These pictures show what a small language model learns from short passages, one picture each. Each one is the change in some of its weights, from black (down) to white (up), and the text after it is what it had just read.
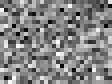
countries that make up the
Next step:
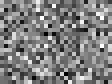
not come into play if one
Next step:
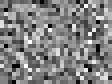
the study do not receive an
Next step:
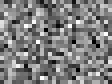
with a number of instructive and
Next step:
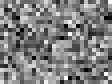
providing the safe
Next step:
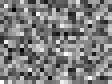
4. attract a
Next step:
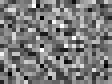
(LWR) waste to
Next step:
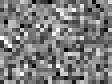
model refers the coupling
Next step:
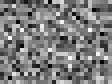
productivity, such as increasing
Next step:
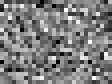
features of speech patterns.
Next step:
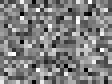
a landfill and must be
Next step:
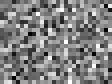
a circle is moved
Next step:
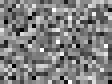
- (2) Radiative
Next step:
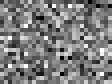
figure represents the variation
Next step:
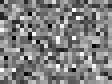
game is that everything
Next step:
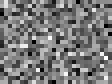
significant positive low relationship might have
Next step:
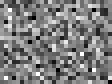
based on positive, slightly
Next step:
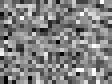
the brain death cases to
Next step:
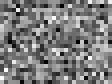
But I feel like, if
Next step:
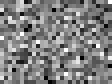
visualization tools used are
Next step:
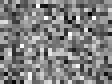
which varies but mostly it
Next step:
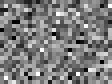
travel, and writing
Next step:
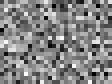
laying programme is aimed
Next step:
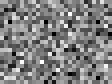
resource" OR "learning
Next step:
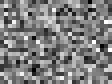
a higher extent the concentrations
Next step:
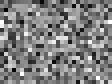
the maximum deviation is
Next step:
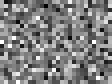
including a number of anchor
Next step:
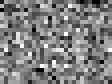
operation Figure 11. Four
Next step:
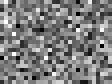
Community Medicine
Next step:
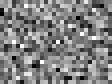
(b) The mean RSS
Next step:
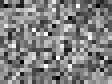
at T4. Similar
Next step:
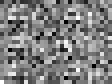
model verification experiment, the flow
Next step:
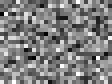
PMUs measure the
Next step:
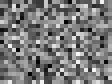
et al. [8] studied
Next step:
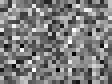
of Digital Banking in
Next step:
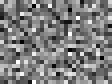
and correlation analysis played
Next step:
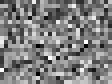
cataract is discussed.
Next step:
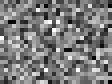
SMS Building
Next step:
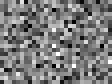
role relationships, social status
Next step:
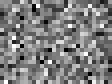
of SAS to predict major
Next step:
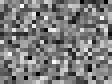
becomes important. The cold
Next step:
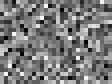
past three or four hundred
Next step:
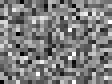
be found from the following expression:
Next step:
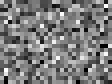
care professionals in secondary
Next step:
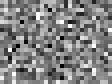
and clarity of the
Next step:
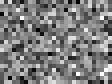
POSITION x . r
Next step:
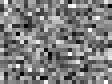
We offer anatomic and
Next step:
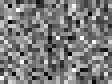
results from an abnormal
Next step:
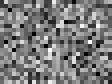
to clearing the nickel
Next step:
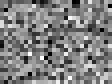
the solutions over the field of p
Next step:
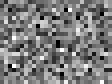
in the present than they have been in
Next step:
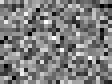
first moment, based on the
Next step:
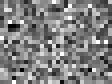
of sire's and environmental
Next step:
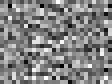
is part of the core
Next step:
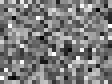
at Limkokwing
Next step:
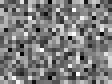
volunteers are often considered
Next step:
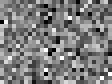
American Medical
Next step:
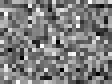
were put before with five
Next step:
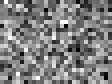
⁷ Ami
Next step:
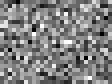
to any linguistic feature
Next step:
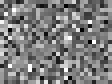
in selecting the mode of
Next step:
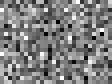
such as urinating,
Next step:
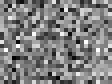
data analytics, artificial
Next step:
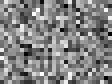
between cartographic projections
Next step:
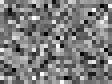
look like this (with
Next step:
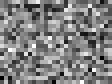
of a beyond design basis
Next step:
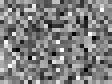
printing, television,
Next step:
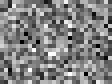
of costs and Program
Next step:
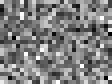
tasks very deliberately to
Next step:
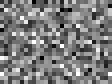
Interfacial failure
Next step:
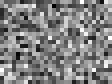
cases. The current investigation
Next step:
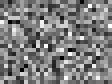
and ILE resulted in
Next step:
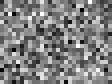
Maximum Mean SD
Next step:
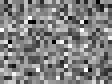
' Q '. The performance of the
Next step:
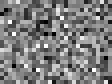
applying a transactional
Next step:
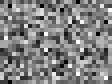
is an automated train control system
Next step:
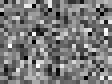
values (UCB) respectively.
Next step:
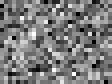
Industrials, together
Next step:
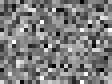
customers. Banking systems are
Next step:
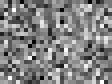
as the introduction of
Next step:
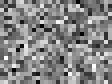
be localized and may not
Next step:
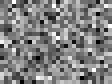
Valenton Domingo
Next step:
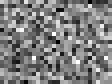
the fossil record.
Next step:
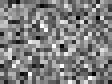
to affect the patient’s
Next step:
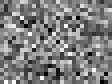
soil crevices and actively
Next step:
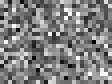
as Professor in
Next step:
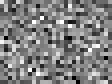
and the expectations of those
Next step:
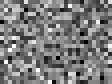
economic growth, since methodological
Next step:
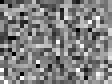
was referred to other
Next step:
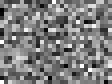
attractive business strategies.
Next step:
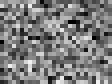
site, and limited to cases
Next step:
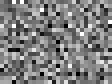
or “classroom-based
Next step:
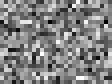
to diminish regularly
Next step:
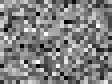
to Non-linear
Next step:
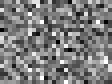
contained a NO₂ group
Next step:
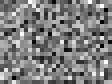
PRES S Linear
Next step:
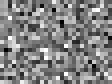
will aim to evaluate the possible
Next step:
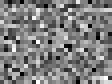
on the V95 alloy
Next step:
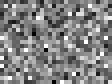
patients for acceptance of an app
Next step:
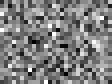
this is simply one of the
